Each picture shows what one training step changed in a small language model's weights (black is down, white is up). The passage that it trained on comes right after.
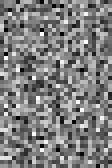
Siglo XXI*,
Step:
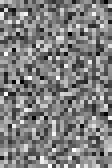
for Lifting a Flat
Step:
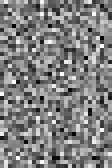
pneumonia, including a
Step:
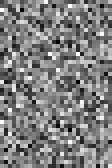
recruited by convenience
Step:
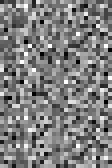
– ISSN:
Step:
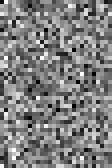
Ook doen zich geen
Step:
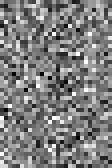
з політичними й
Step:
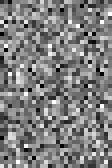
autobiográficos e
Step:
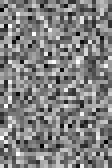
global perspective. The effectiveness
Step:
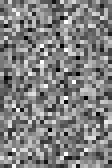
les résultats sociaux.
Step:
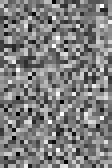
exclusivement dans
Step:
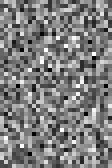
methods, random assignment, and
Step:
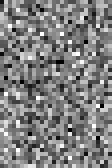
Open Science Cloud
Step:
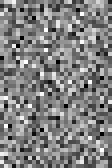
with public authorities and the analysis of
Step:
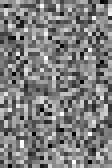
Transclavicular access to the
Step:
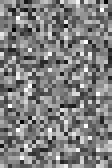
reminding them each time they are
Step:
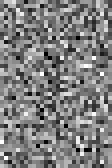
purpose in fact for using AI
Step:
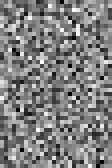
food and dairy products such
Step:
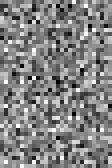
I. INTRODUCTION
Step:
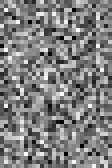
ve Chang, C. H.
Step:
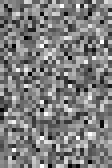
nos lados de cada
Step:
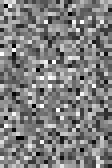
soil- structure interaction system from other
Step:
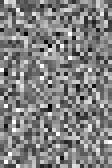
be divided later.
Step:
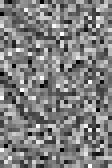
world.* Keywords:
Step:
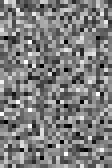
be as high as in the developed
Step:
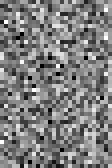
трех сыновей:
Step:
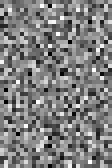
particulier vis-à-vis
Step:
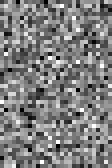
Natalia Partidul
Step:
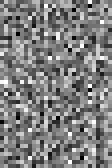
DQaaS integrates
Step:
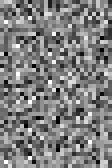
ta'lim jarayonini amalga
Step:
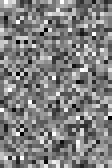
ararken çeşitli
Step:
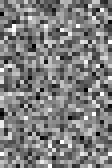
with a limited feedback
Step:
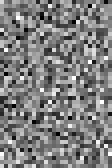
subbasin (table
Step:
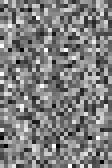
assessment and identification of
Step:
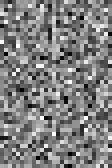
“Ёшлар ишлари
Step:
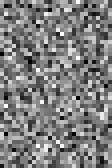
Navoiy tilida,
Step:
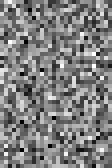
in the dynamics were observed. The
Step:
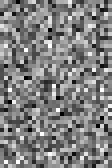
hisoblanib, uning
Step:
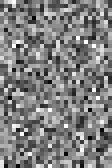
with stress, such as elevated
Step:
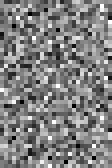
que a amostra apresentou
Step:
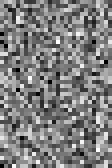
due to the contribution of direct
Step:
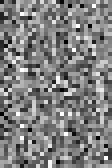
in *Proceedings of the
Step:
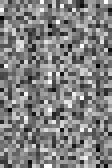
the poison of all the animals
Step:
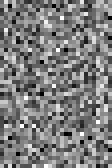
part of the connection joint
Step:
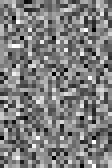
principles, such as
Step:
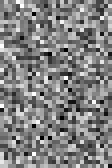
all universities have access to research
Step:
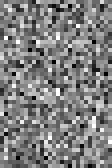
RA patients with MS were found
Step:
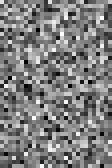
linking privatization to
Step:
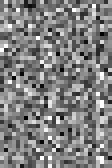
Hisoblash natijalari
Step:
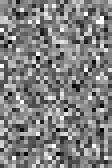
hayvonlar kabi
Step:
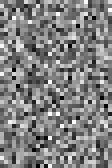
samaradorligi 40 foizga
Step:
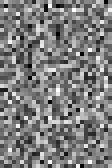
por los límites de
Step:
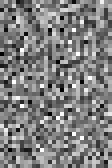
trabalho) por um lado,
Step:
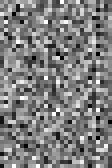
Segmentation of HF
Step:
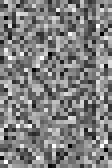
school institutions, understanding and
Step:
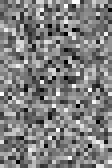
the bodies (the
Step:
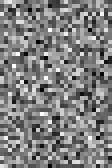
in scientific and artistic
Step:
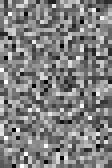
utilized. The interview results were analyzed
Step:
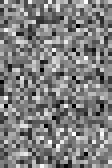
o reuso de dados por
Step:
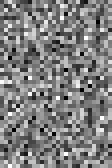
fiscales. Le taux
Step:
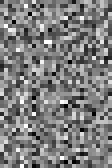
is more theoretically superior
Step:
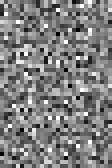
l'accent sur la
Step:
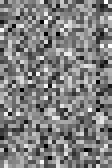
and Management Tools*.
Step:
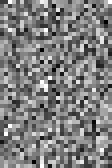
love and support. They
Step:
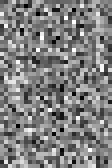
Abbildung 3.6 das
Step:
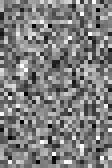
done using narrative and
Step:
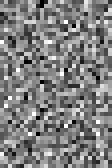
attention. 2. The reflective
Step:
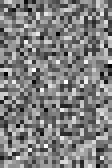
for their operation are considered using
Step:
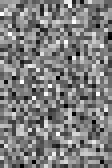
that news media headlines
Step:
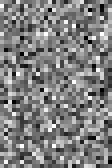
associated with species traits,
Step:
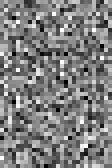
LAB University of Applied Sciences].
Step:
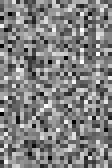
the SMC structure could be
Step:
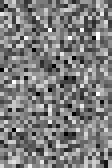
design using the backward
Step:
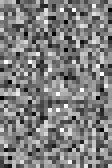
load maximum for the 3 Hz
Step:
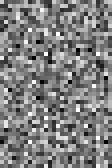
відповідно до
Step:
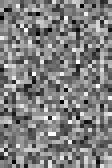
lightweight command-line
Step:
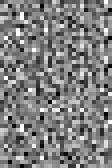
va saqlash uchun kerak
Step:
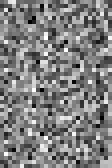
with 94% reporting that
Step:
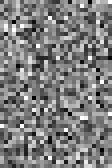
root length that is
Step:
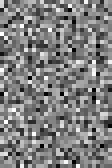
Gustavus Myer
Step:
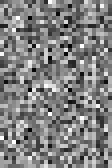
all natural behaviors have helped
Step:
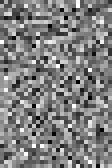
no chloride measurements. At
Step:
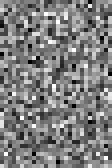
utama: *combat
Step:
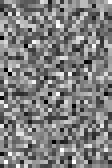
imkonini beradi.
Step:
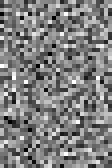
infiltration is going to
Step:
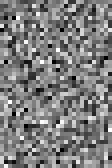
human comfort temperature ~24
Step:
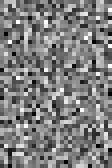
part of the GU Ventures
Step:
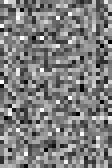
the simple model [23] based
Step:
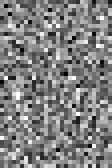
Zealand Victoria
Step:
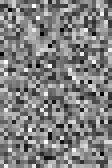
revealed in the article
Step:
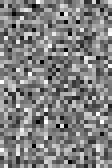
confirms that the HOC
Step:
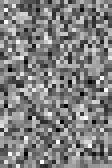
of the patients is on demand.
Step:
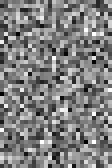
ранее, но
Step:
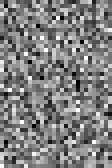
estranho, posteriormente
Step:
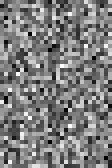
пропонується для
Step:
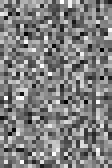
comedy theater,
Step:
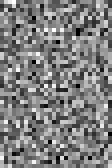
with mCRC. The results of
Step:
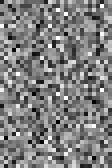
untuk mengidentifikasi
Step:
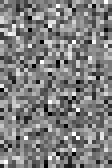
o’tgan yilning
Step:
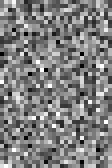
on whether the actual cost
